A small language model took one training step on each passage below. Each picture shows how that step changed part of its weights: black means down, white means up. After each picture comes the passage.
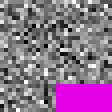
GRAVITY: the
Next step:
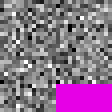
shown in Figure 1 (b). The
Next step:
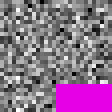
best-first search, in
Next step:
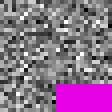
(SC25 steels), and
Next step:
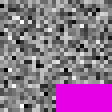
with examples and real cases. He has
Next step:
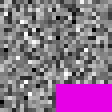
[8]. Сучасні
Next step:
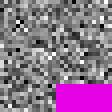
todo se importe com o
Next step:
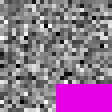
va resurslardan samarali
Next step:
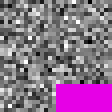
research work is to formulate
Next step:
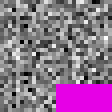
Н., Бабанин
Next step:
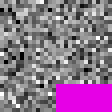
be work that is paid for in
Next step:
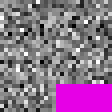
have been proposing more and more changes.
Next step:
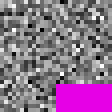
Educational and Rehabilitation
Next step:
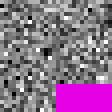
with controlled parameters, which has shown
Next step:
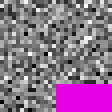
FREEDOM, OUR
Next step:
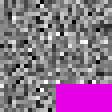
простору (зокрема,
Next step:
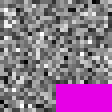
de leitura oriundas da
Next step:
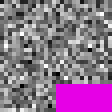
pedagogika o'quv
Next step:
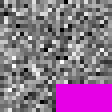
networks for polyphonic sound
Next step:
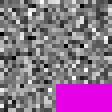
vs. time. *Top
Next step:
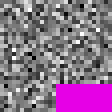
en dos planos: el de la
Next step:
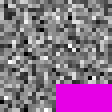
рангу, евнух,
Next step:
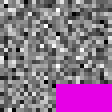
few decades, business process
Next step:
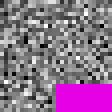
whether the magnitude of this difference
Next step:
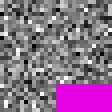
también *hotspots*,
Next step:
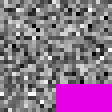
ESS capacity as possible in low
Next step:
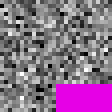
l} {\cal E} \rangle $
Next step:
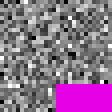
Prob. LVATR
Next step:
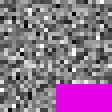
$\beta = 0$, we can see that
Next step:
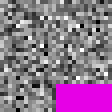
to connector pins on both harness
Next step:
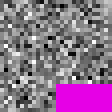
need to fortify food products like
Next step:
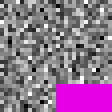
the center of the vibrational
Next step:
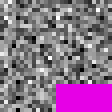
& Clinical Medicine
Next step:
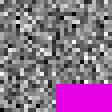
(AST), alanine
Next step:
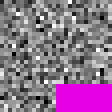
показатели стали резко
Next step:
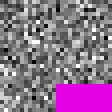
[22]. The new model is then
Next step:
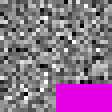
cloud (Sterzik
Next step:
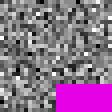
ўз навбатида
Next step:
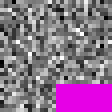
different algorithms. Empirical
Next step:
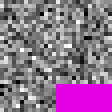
to reduce fat in all
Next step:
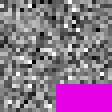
incentive created to support people's
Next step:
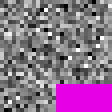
cipher is broadly used in
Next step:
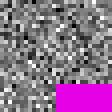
persyaratan tertentu
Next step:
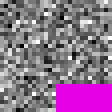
final phonons are produced at some
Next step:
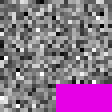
Дунгане История и
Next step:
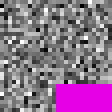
the $\text{Re}\theta$
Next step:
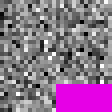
intriguing connection is with
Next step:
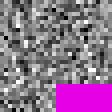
online monitoring have shown the
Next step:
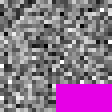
fructueuse aussi
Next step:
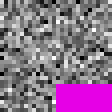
Layer Cryptography and
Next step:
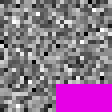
Degree of **MASTER
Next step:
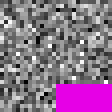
Buchdahl transform is
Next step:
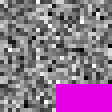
Lemma 12, while Lemma
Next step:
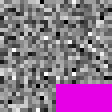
an absence of terrestrial systems
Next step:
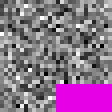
candidate selection and statistics
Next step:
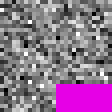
with online language teaching
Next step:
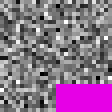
section of the neutron guide neutrons
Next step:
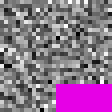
AP will increase while that of
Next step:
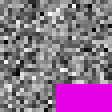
and Tracking Behavior}}
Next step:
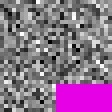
of ideological and political
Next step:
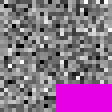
truncation scheme used must be
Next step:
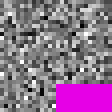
integrate out $\beta^{(i)}$
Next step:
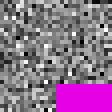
of COVID 19 Pademic
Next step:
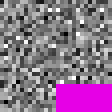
a result of the creation of National
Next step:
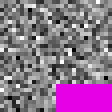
IV. *Blue
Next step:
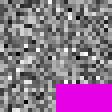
frequentemente devido à
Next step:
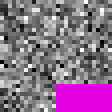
the sample consisted of students from only one
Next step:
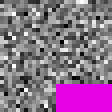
mark the Bragg frequency and the
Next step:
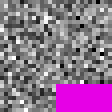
line is power-law fit ${\bar
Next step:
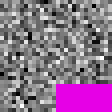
and Its Capacity to
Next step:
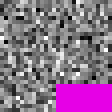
lateral epicondyle
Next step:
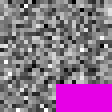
dunyoga keng
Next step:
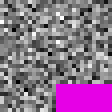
which are not included in the models,
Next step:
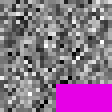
finite for the domain $-1<
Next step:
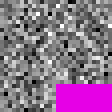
continuous matrix operators must be converted
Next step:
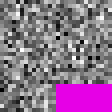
to detect the failure of the
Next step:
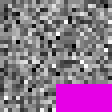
\caption{Comparing the
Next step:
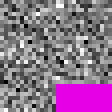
greater number of initial temperatures
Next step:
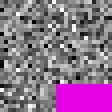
e impactan al ambiente.
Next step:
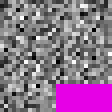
Patton D.~R.,
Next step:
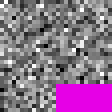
Private, Public
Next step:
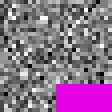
institutional terms of use, but it
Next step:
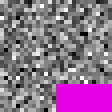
- Nationale Strategie
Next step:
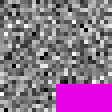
harus mengakses
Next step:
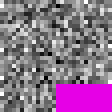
the film thickness during
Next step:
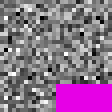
Q , concretamente la
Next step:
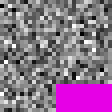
to $10$ magnetic lengths.
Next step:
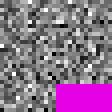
the preparation of materials,
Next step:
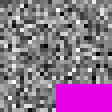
to which individuals and organizations are
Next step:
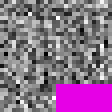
країнах, як
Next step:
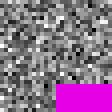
- Obagah R., et al
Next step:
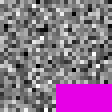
2 2 2 2. Temperature
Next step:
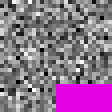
top mass were calculated and plotted.
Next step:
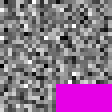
we first perform a scan on a
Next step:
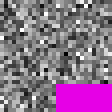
load at the upper point of the
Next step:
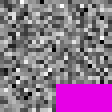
выполнением и
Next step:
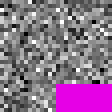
was the main factor that ensured,
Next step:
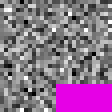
UZ For during different accretion
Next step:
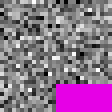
falsafasi davridan
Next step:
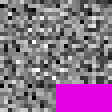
concrete examples below.
